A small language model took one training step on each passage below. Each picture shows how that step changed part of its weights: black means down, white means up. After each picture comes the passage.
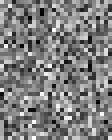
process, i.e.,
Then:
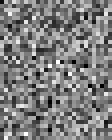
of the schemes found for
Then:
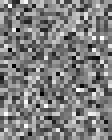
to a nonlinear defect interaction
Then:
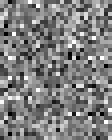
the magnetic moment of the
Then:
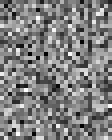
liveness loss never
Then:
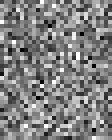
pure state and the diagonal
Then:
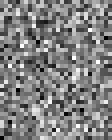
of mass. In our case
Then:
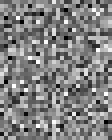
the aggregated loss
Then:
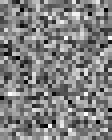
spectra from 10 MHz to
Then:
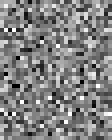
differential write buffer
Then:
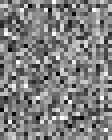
surface wave. Figure 1.
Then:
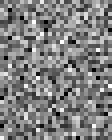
and thermodynamic measurements
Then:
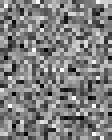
and has already stopped
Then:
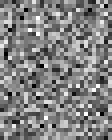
the Snell and
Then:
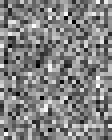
G. Sacco
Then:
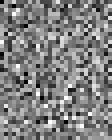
angle at this time) above
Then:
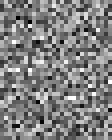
system of a particle with a
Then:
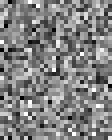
the shell used to model
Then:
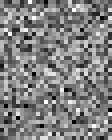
to the LP survey
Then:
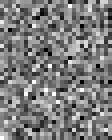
charge ($m,q$)
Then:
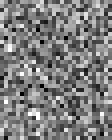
a flat connection, the
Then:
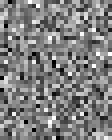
the distortion in the
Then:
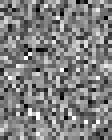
behavior for all the thin
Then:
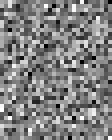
degrees of freedom
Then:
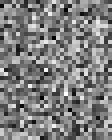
adjustment. Finally,
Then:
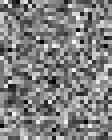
stellar UV photons to
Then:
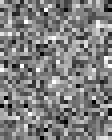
Despite increasingly
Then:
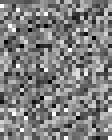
current flows in the direction
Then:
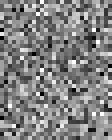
Program (No.
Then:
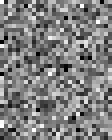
geodsic distances
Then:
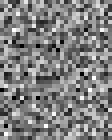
of data in the \( i
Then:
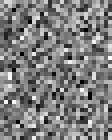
approach, we start with
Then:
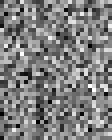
theory deviates from the standard
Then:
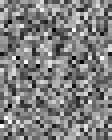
a simultaneous consideration
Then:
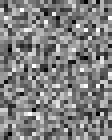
are e.g.\ the
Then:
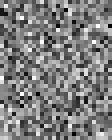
annihilation or
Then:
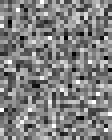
lower ${\rm BIC}$
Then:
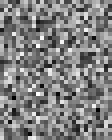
of Fe content during
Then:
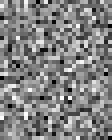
larger than/comparable
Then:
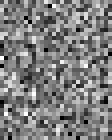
approximation is applied to the
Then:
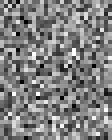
for $\Sigma^+$, and
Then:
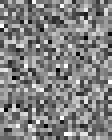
34 objects out of
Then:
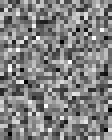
of the substructure is larger
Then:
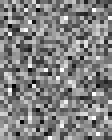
to removal of all
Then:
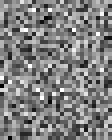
to be considered.%
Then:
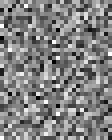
on the polarization vector and
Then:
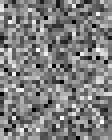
monthly fee.
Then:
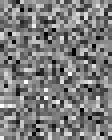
from $\tilde{\mu}$
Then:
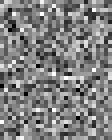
type star having strong
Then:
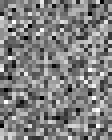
few TMSSM configurations
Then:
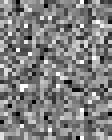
by spin-phonon
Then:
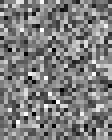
cuts interpolate two
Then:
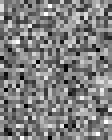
automata for all of these
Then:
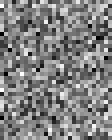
% % From here it
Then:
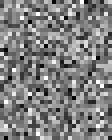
extract the form factors using
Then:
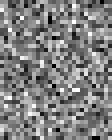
point the fidelity
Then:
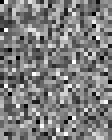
nm) after above corrections is
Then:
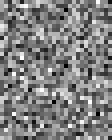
a wider class of
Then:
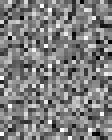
\icarus, and
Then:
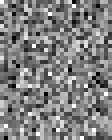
. Once the partition
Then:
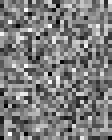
be expressed as \small
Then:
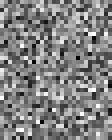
a system to rotate the
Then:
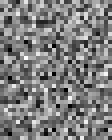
of correlations was studied using the
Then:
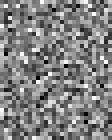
the Y-parameter at
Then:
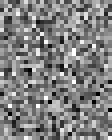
of $\beta \varepsilon$.
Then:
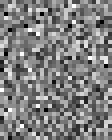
the expected positions in this
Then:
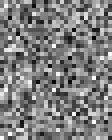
we have chosen the gauge choice
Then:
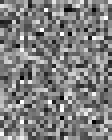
will vary from ~ 1
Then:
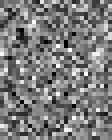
uncommon names and
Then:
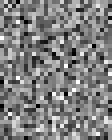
for $\alpha = 3$
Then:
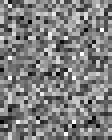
Phys. Lett.}
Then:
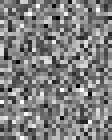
it is usually small
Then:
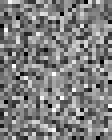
frequency range where no bulk modes
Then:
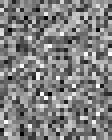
electronic details of CE,
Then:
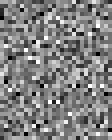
the left and right wells
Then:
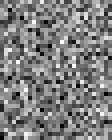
and the maximum steady
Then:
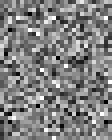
the observed line widths
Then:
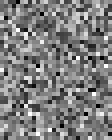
degree to which the evaluation
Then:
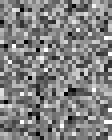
support from the National
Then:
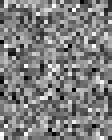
For instance, Zhan
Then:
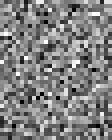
York, NY
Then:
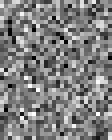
the satellite velocity
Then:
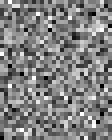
and Arkady
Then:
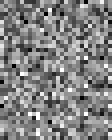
that, for the range of
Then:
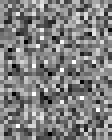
with three different values of the
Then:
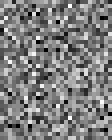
factors, and frequency of
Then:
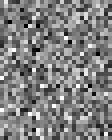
spectrum, the verification of
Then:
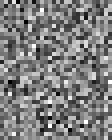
potential strategies for constructing
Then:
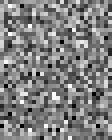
then this model can be used
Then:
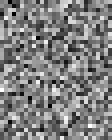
IGGD equations read
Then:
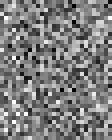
resulting superpositions for
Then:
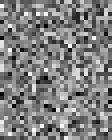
ions in 95
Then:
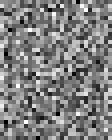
the above equations it follows that
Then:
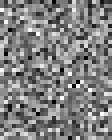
the lid velocity at a
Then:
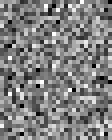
freedom, satisfying
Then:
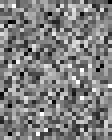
two feedback loops
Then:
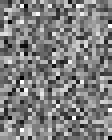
matrix will depend on this
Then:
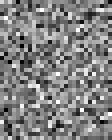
In the barrier region
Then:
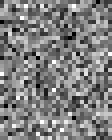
cylinder as a
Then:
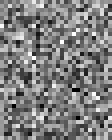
with multi-way (3
